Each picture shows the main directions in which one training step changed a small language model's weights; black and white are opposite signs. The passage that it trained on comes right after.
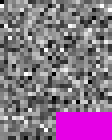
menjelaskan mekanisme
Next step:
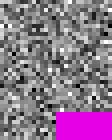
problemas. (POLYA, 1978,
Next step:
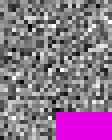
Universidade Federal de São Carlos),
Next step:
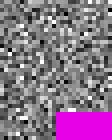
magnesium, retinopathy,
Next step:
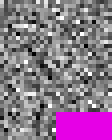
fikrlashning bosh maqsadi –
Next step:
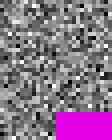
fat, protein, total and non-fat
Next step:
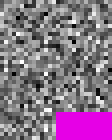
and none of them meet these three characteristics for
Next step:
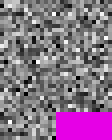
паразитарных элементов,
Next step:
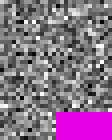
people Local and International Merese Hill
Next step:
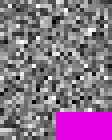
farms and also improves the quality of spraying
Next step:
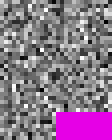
digitalisierte Kartenkritik in
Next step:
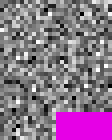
istorychnyi visnyk = East European
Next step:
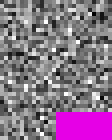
Road, Undermined Area
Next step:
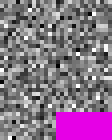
and overinterpreted (cf.
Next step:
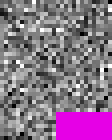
accademici interessati a svolgere
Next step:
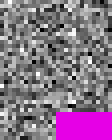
CONFLICT OF INTEREST
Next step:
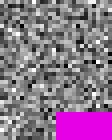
3.18 .000 Table 3 shows results of unit
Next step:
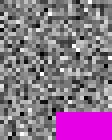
is conducted in this article. Raising people's
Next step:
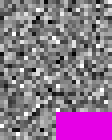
SAN‘ATI VA RAHBARLIK
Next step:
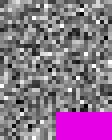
On top of this, the foreign-
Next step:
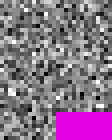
мажбуриятини олган
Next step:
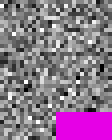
“B2” em 2023**. Periodicidade
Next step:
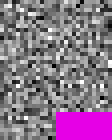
Biodiversity; Community based
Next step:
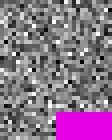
lors une question principale s'impose :
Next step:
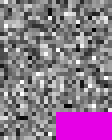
level textbooks of English,
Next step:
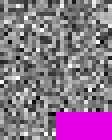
injected through centrally mounted pressure
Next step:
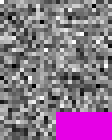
cm^{-1} due to C=O and COO
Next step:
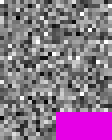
in modern linguistics. Thus, it is
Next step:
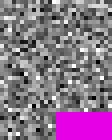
rivojlanadi, ularning oiladagi muhiti
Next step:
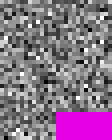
importance of conserving high-altitude
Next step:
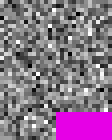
speech relates to using expressions or
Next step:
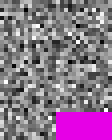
Московский государственный
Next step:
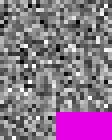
students are put in a difficult situation and
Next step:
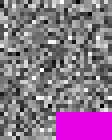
fines. There are also initiatives aimed at
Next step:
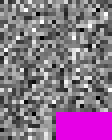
شبیه‌سازی و
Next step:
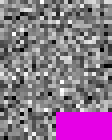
do poder público, da comunidade e da
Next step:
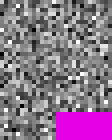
timp numele după prenumele
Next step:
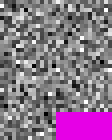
г. находились 37
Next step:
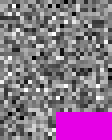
ingeniería, técnica,
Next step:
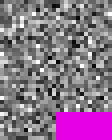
ишлаб чиқади.
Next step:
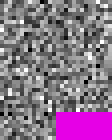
the effect of binder cannot be
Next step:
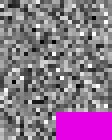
сродства к электрону
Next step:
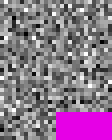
лемехов, которые
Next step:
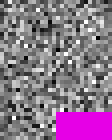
de proposer des ressources libres, les
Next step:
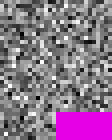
dry mass of plants. The effect of
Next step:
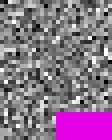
a modern enterprise's capacity for innovative
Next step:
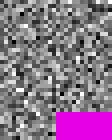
system are the same size. 2. Each cell
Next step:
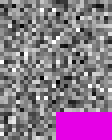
deep and open ocean ecosystems in
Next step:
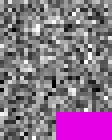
addition, fillers can chemically react with
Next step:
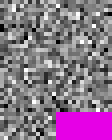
чекланган шаклларда -
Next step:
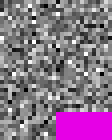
balog'atga yetishdek
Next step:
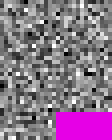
проведен количественный анализ
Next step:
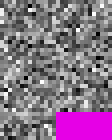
más recaudación y teniendo lugar en
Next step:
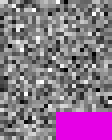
at a very rapid rate worldwide. It is
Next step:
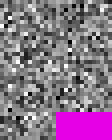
kuzatuv, ekran monitoringi va
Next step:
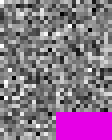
3 sampai seumur hidup. -
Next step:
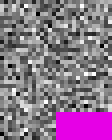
bayinya dengan baik,
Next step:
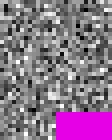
ідеологічних причин дана
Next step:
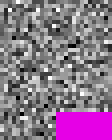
focus in governance-performance literature, with more
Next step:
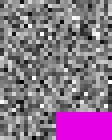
WFS measures the current wavefront
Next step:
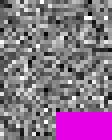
mafkurasi bilan bog‘liq
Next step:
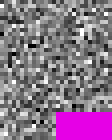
hamda 4-sinfda badiiy
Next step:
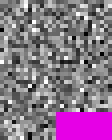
related diabetes mellitus
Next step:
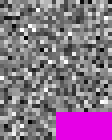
to the anti-inflammatory
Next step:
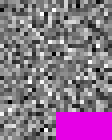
of knowledge for balance nutrition.
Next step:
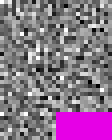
exercício físico na vida dos pacientes com
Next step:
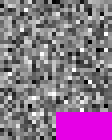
спектров характерно для
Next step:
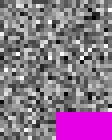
mort prennent la forme de
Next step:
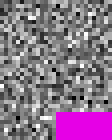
Soil nitrous oxide emissions
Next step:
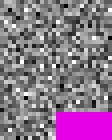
вину подсудимого, но и
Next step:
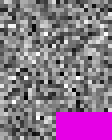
ishtirok etish, boshqaruv
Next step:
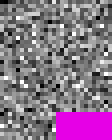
THE PREPARATION K-26.
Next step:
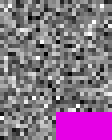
or RRI-like practices mean in the context
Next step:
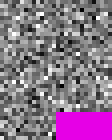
Бинонинг сирти кошинлар
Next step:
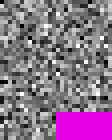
underscores their importance as key selection
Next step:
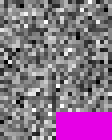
standards of the European Association of
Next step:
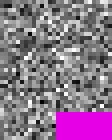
be considered with particular attention to low SNR level
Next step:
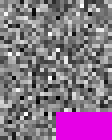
la caballería de los caballero
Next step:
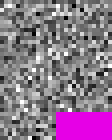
первородящих и 24 (60
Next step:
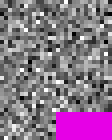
repercusiones adversas. 2. Se
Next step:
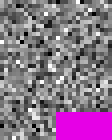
sehingga dapat menghalangi
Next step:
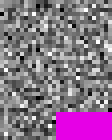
issue considering the strong violations of
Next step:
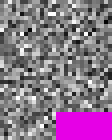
norms of life) and is realized via
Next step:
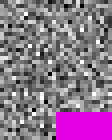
buy back shares according to the articles of
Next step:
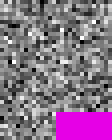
2035-ig. Az összes
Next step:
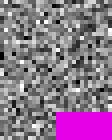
impact of economic policy uncertainty and
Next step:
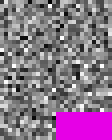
positive, the curve is more peaked than the
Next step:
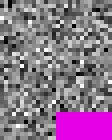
capacity on stainless steel.
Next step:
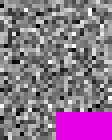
активные центры,
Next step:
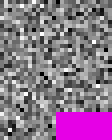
reading skills. Next, about 14%
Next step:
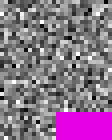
inspectors from Dakar and Kaolack
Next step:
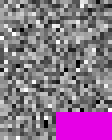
on various parameters for analysis such as statistical analysis, information
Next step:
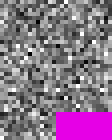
Epoch from 200 to 50 it get
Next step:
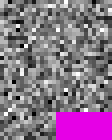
to be regenerated ranged from
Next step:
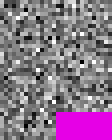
вести пошук, добір
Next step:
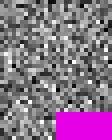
Here, we try to argue that
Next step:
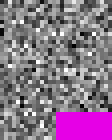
the major challenges faced by the nations across
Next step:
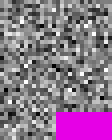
appeal. Upon land acquisition, project
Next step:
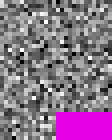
real-world process of clinical and
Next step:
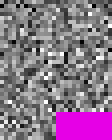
Cowdung were named as T₁,
